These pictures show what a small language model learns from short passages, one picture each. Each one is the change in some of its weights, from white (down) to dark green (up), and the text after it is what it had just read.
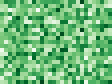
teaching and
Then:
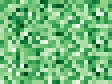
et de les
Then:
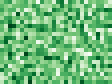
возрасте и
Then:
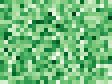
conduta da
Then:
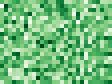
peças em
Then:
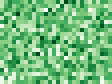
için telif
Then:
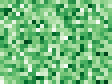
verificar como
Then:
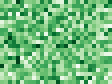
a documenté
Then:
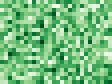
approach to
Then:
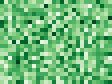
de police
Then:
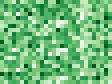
ishlab chiqarilgan bir
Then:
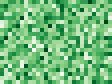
qilinadigan va
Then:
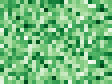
públicos que
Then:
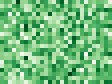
como base para
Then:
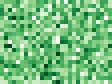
permitir que
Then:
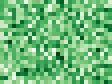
bu yoshdagi
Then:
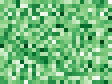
al final de
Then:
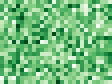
de seus
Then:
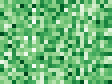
shakllanadi. -
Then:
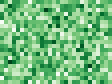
ve hizmet
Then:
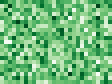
yanada rivojlantirish
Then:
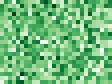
fue de
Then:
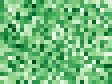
hurmat bilan
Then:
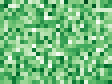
Com outras
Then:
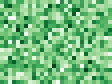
a tentações
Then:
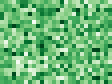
ijtimoiy fanlar
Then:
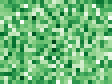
También es
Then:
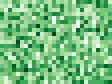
graves e
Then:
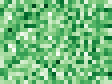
del costo de
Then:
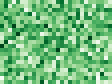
а також
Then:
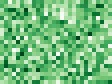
dos assuntos
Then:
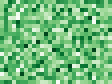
han ayudado
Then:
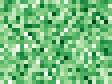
o desenho
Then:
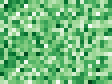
**ativas o
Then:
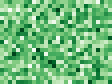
ijod //
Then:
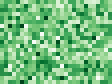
tashkil etsa,
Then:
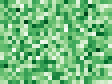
capaz de
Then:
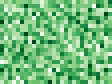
in der EU
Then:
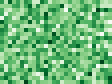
las programaciones
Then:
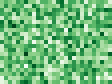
исследованиями в
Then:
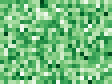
een aantal
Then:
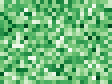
лет эту
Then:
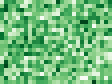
Perú era el
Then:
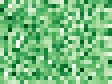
Estado en la
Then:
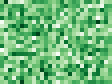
- turistik
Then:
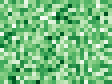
vor, dass das
